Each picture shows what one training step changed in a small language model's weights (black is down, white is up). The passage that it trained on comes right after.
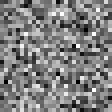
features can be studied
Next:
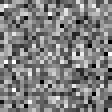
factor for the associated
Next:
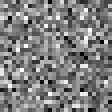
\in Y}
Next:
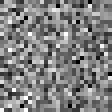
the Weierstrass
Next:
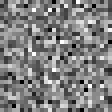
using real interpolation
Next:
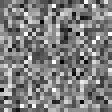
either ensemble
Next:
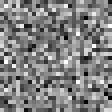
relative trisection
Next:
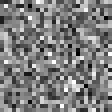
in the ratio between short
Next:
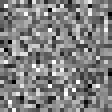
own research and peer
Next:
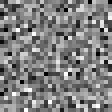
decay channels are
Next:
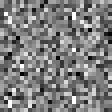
(77%) were less
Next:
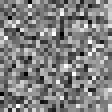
- resembles the
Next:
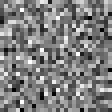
with SIMPLE
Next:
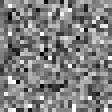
obtain $$0\geq
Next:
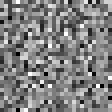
represent apps likely to
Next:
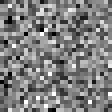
proof we notice that
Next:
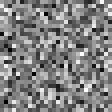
meetings on
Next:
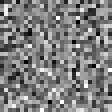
a homomorphism of
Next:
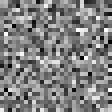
along the road,
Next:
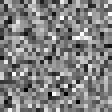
and analysis“
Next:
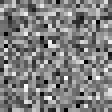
problem is that this
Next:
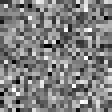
in the background of
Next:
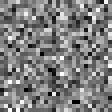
plane latency and
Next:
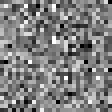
square solid is
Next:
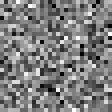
IN THE
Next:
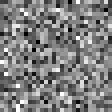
energy optimization and control.
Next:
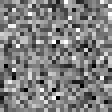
version for the users
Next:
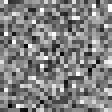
be mimicked
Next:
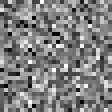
when awarding
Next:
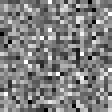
finitely many sets
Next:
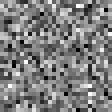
radiacal shape change
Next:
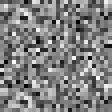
based on the use of
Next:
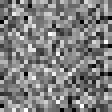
enter that all
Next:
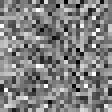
holomorphic maps of several
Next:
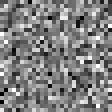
best approximation error in the
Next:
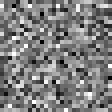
NI – no
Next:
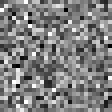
the clean case without
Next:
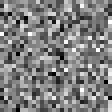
approximates the time
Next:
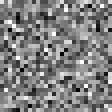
departure of the
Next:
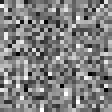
\medspace In order
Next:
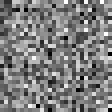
GWs from both
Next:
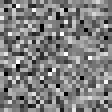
\varphi \right)
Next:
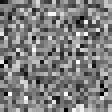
results expected from these different
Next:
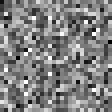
are more likely to
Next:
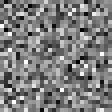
$t \in
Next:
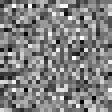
brings the system
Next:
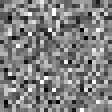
solving skills
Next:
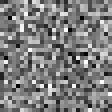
case studies in more
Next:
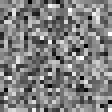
respectively) be its
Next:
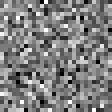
Let $r =r
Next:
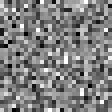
overlap between
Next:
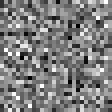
implicitly and so
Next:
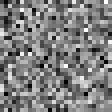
one third of these patients
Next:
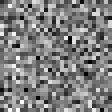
the integral and making
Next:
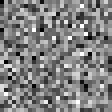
is regarded as a
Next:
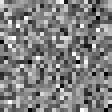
in tetrahedral
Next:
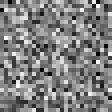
diagramatic calculations
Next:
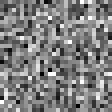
medical ethics
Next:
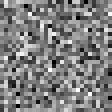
*inter alia*
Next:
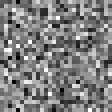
if, for almost
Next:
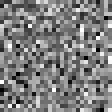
of size $d$
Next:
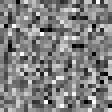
applying reverse
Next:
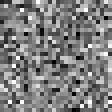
in training centers.
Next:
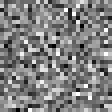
form of walking
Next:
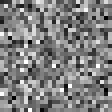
in which case the
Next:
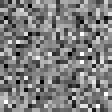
that $x$ is
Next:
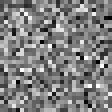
and broader modified
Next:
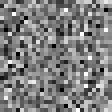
one meter apart
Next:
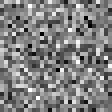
pilot test was
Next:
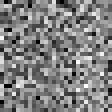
positions using
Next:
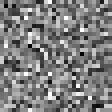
dimension of the MPS
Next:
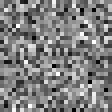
is joined,
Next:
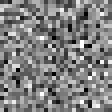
expression is zero.
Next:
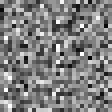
restricting to the
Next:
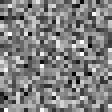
the corresponding composite
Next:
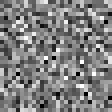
metals are compared with
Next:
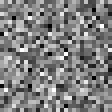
de Sitter
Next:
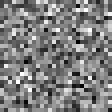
of correlations and
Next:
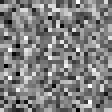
mechanism to periodically
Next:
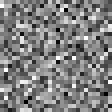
(by first order
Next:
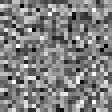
contract. It
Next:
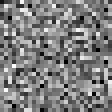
theoretical upper bound for
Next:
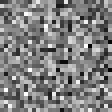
been demonstrated to be
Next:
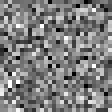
Theory, \newblock
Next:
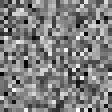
that is required at each
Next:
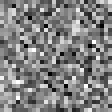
authenticated version
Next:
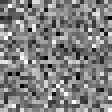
the convergence of our
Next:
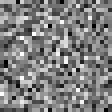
improve receiver performance
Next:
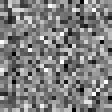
it Formally
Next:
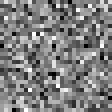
absorber. For the
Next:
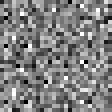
which is satisfied by
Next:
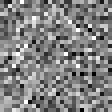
Key reaction equilibrium
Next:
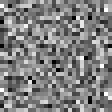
the scalar field with
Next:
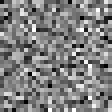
which gives a quality measurement
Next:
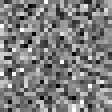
$C \cap
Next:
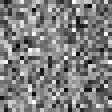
collected data was
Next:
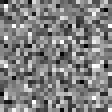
linear growth rates are
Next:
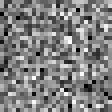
contact lines were
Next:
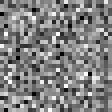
was found to be
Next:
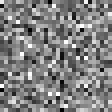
necessary defense within
